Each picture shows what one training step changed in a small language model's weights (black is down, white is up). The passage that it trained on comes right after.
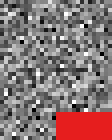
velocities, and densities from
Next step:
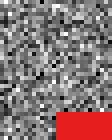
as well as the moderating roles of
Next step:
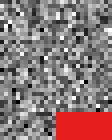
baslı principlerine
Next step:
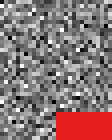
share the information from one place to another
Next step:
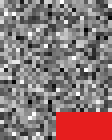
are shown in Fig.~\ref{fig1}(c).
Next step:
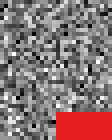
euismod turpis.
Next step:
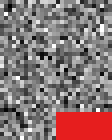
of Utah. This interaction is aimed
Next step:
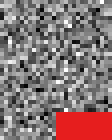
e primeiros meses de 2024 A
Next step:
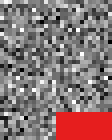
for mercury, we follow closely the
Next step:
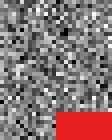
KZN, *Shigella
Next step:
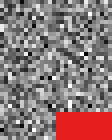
bu zaman yetkinlik
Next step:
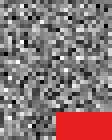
determined for each set of data according to
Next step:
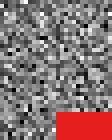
рекуперацией довольно
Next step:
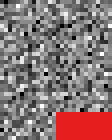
of both FAK and PYK2,
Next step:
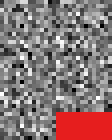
/ А. Г. Асмолов.
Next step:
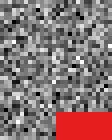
2015. From court jesting to
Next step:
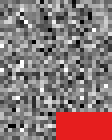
lupta împotriva formelor
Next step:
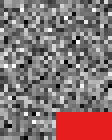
thirty other soldiers, six from the
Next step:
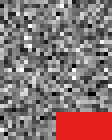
the final composites. 3.3
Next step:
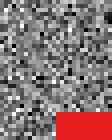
concentrations of the drug substances
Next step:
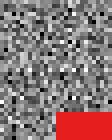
dos indivíduos com paralisia
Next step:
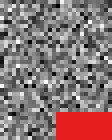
leads to the adoption of erroneous
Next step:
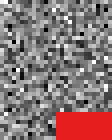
produces two tracks that can be resolved
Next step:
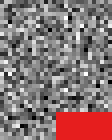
health implications. Nonadherence
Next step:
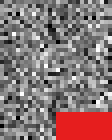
удовлетворения от
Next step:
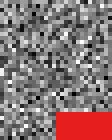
challenges. The PESTLE approach
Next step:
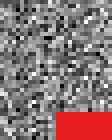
šķietami nav
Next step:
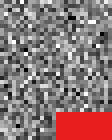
sohasidan o'rin
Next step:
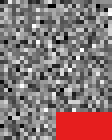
under fault (%) Active Power
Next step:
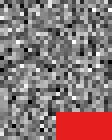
derivative gains (KP,
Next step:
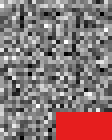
береді. Олардың
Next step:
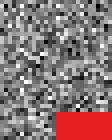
formalism to find the leading quantum
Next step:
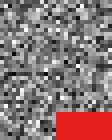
Methodology, Investigation.
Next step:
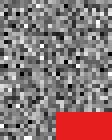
III we will take these equations,
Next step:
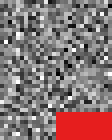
diversity can be highly correlated,
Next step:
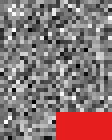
with the VCS technique if,
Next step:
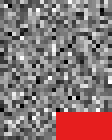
Ministry of Education,
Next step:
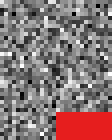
to increase the pain, until finally the
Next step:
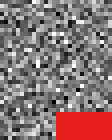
lifestyle of families
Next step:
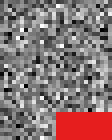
as *Do Not Track*
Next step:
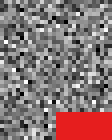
ketepatan identifikasi pada
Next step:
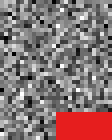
other available sources. \section{The
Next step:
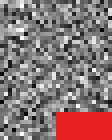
from genomic, environmental and
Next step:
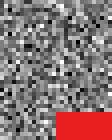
## Ripple (XRP)
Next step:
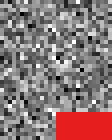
(2021). Birey Toplum
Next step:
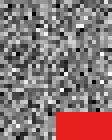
Aldhubayb MA,
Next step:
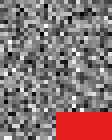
de género; 34 tenían
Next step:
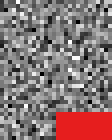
This will be kept by OLS and
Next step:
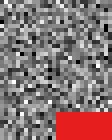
similar to standard SUSY hybrid
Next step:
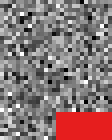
substitution lemma is enough to
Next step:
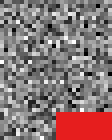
с ограждающей
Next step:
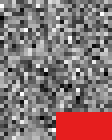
fines (Stommel, 2014).
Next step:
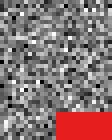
Experimental The required
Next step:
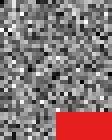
permite publicações com a finalidade
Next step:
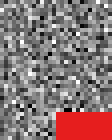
based on the Baraffe et al.
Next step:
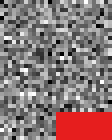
where the polarization of ordered regions decay
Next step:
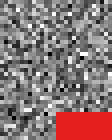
parameter set $(N, k, p)$ is
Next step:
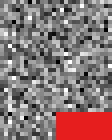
its comparison with non DM.
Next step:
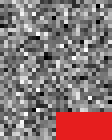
de edificación), **localidade**
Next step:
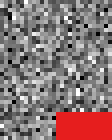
viscosity minimum shifts, if at
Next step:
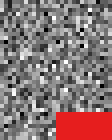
Su indicación corresponde al
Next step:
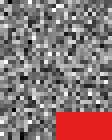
in clinical settings. Unlike
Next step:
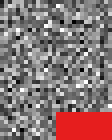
as a guide for the eye.
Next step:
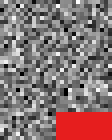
for such an openly accessible digital
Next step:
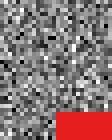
evaluated using a Visual Analogue
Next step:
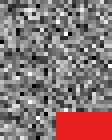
the gaps in understanding student
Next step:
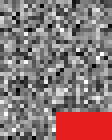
estimate the effect of the sea quark
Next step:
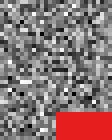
for secondary loadings has the following
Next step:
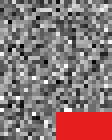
ko'plab texnologik
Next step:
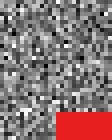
that their spatial scale is larger than
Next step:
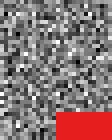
estilo de las guerras entre
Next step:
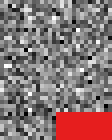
the smooth background, and used
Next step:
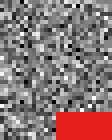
very small. Obviously, the
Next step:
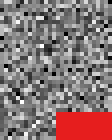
User Facility supported under Contract
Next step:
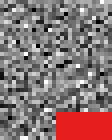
qiladi. Vertikal
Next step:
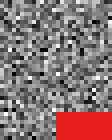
and a global selection of the best for
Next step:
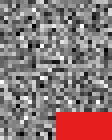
frame and the $L(K-M)
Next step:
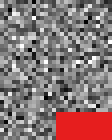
polarity by a Shottky
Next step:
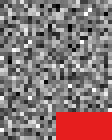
30\% coordination accuracy
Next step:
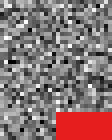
surgery delay. Hypothesis
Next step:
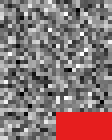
utiliser les quatre leviers de
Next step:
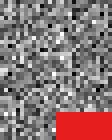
used metrics k times the results are
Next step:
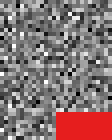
that the required context knowledge must
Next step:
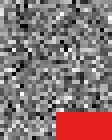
specimen labels [is] among the
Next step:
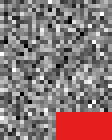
laste van het eigen
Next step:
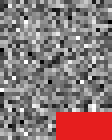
displacement control with a crosshead
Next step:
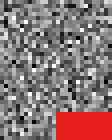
Aufbewahrung und
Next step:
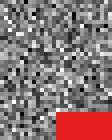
bo'lib uni ifodalovchi
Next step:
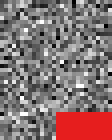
an event selection criteria to
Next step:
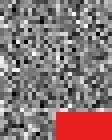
desarrollar un desgaste
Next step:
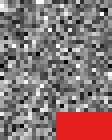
lado, tem como vantagem a
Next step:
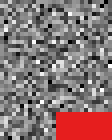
problems using graphical methods in
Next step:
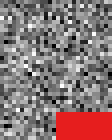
respect to the one created with the whole
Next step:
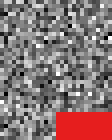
Hence red supergiants
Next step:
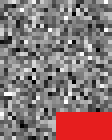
yuritib, ularning har
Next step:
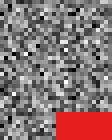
davlat tomonidan
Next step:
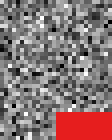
show a fit to a first order low-pass
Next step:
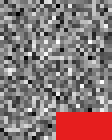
gnomon, and the markings made
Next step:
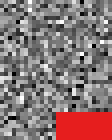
ma‘lumotlari mashg‘ulot
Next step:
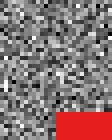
or black colour indicates the presence of
